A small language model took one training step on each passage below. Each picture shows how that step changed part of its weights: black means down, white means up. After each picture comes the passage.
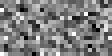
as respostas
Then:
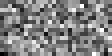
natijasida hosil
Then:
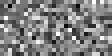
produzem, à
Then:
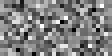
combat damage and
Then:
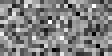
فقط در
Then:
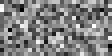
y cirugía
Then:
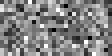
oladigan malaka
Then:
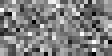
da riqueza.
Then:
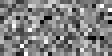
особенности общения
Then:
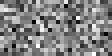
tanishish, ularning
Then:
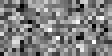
informações sobre as características do
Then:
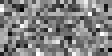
y ese sentimiento de
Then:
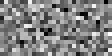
взаємодія між
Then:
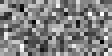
el uso de varias
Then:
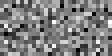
Exchange Commission
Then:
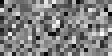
образовательного процесса
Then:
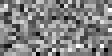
la adaptación cultural de
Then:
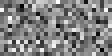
asarlarini yangicha
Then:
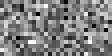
momento correcto,
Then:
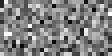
до 7 лет.
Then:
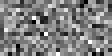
und erweiterte
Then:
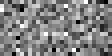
y evaluación en una
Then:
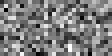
zu unfähigen
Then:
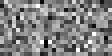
*Revista Científica
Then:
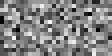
ошибки в
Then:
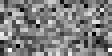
oyinai hayoti
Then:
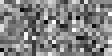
Mazkur metod
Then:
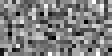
locality – alder
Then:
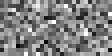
primeira etapa,
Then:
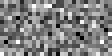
их к той или
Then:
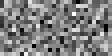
ходе исследования были
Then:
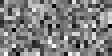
кенг тан
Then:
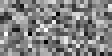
de recourir aux
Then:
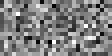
в стенках
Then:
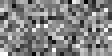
del estado Mérida
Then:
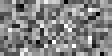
a smudge
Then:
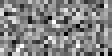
atau lebih saat
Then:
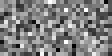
na lei,
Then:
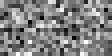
nord par la
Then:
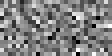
pelo pâncreas
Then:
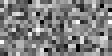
что множество
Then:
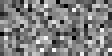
Ce qui a des
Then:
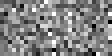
uchun mavjud davolash
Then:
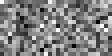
университет, г.
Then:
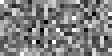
Robin Gud
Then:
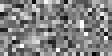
to attract
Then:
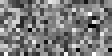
ta EMG
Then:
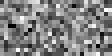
territoriales en el
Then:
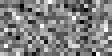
falando tanto do valor
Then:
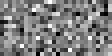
– annual data."
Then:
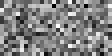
по бурным
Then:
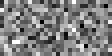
ему необходима
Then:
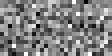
fikrlar paydo
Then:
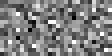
processo analítico
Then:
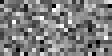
e aprendizagens.
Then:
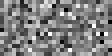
социальных средств на
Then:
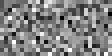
jedoch keine
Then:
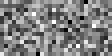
com a 3ª
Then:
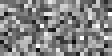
kelas yang mana
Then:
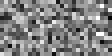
de origem, que
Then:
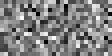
Além disso,
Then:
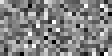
Nation Würde
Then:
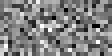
feito leve
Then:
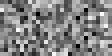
ularni yo'larini davom
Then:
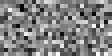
va badiiy
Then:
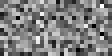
le spectacle
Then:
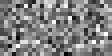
by a summary
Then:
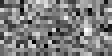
leur permettant ainsi
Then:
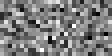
o resenhista
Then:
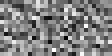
contexto de lo que va
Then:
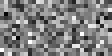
en tercera persona
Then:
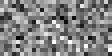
de una forma que
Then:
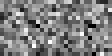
o referencial teórico
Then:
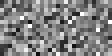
perception de la
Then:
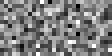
como auxiliar del
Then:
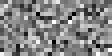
administratif, dan
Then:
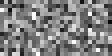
hacia 1480 aproximadamente
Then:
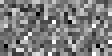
Tabla 7
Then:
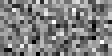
plantatsiyalari yoki
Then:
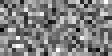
zich hebben
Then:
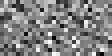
de bedrijfseconomische
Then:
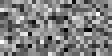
interface de
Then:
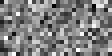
к формированию у
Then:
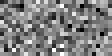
composition of
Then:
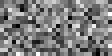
va vositalari.....
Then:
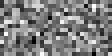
está íntimamente
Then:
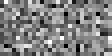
та їх ролі
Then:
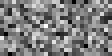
são procedimentos
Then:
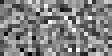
alternativa econômica
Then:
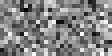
Ularda shaxsiy
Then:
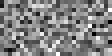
унификацию полков
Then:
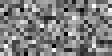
se utiliza de uma
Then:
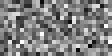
В Україні – це
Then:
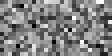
visitors, but
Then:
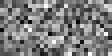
процессу формирования у
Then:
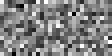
chinakam inson
